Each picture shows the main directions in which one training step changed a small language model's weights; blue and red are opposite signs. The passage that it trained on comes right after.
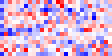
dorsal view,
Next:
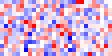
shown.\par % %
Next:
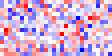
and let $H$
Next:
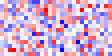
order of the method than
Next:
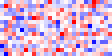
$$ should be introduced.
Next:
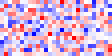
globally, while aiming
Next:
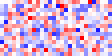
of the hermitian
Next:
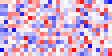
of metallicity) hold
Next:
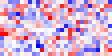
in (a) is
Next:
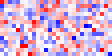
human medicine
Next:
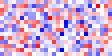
that the problem of
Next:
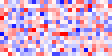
IPPS to equivalent
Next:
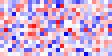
tunneling is equal
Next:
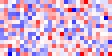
is the best environment they
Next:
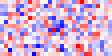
of the spherical
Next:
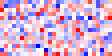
a simple relationship between the
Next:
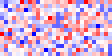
Average consumption
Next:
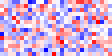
to $F$. This
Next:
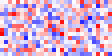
are Threshold
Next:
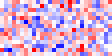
assume that the mechanical
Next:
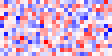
suppressed in the
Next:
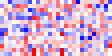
only the molecules of
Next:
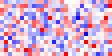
that a Council
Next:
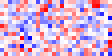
time, we will use
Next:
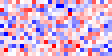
need, since if open
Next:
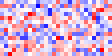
uniform Booster
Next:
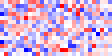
for measuring distances to
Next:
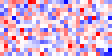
to our OPD for
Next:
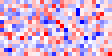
nor low for isomorphism
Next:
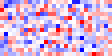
a Kalman prediction
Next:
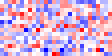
homology sphere $M$,
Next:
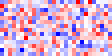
proof is obvious by
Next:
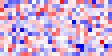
a prototype expression
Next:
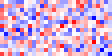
which gets rid
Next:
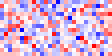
The complex eigenvalue problem based
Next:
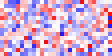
the quantitative nature of
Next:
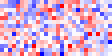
the Verdugo
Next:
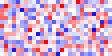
which supplies direct
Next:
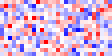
hyper-plane and coordinate
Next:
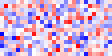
}\href {\doibase
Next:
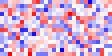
solution of ARS in
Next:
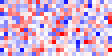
group is given by
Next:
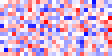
size of the crystal,
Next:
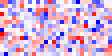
differential equations which describe the
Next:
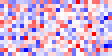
claves en el
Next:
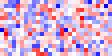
the closed box model of
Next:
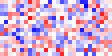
of matter present at the
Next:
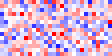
Analysis Parameters Results
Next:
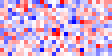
and is a handle
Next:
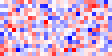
of their parents
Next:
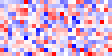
1. Figure 1.
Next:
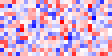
18 was originally described
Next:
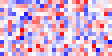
may obtain a pure
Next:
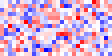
have been also investigated,
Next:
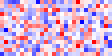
training did not increase
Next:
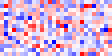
\] On the other
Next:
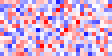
$\alpha$ is an
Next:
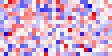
nontrivial zeros on the
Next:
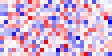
of this exposition.
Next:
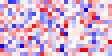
early PBH-induced
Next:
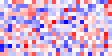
able to learn all the
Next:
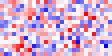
variances in Proposition
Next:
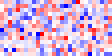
defined below. In the
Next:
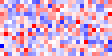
model.} {The corresponding
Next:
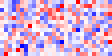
our DeJEE tool
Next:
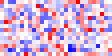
respect to the original
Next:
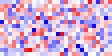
$\Dirac$ derived
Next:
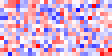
the RH for two
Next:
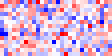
prolonged waiting
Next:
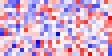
the projective plane minus
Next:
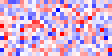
patient was diagnosed with
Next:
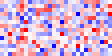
set of grid points,
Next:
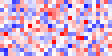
our special coordinate system,
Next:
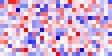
two switching relations
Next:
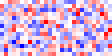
remaining important in the
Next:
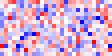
KKS bracket
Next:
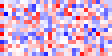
while the iron content
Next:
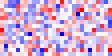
the joint probability of
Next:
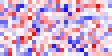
component quoted above is
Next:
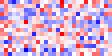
outcome sequence of loss
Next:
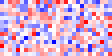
data protection law,
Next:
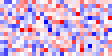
$p$ of degree
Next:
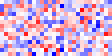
transmission of signals. GSM
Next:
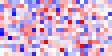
terms of price and
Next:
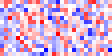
(i) Segment
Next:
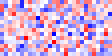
velocity $\v$ does
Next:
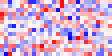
CRDME therefore
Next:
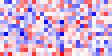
$x$ component of
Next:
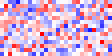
up to second order derivatives
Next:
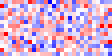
To study a possible singularity
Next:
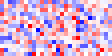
progress. Here we explore
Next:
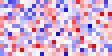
its even and odd
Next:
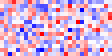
observed value but is otherwise
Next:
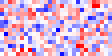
structure constants, we observed
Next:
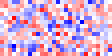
generally come out too small
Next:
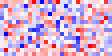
In particular, we do
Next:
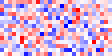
regions where the atoms
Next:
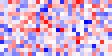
time $t' =
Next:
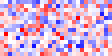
level with WHO
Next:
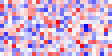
impact of these indices.
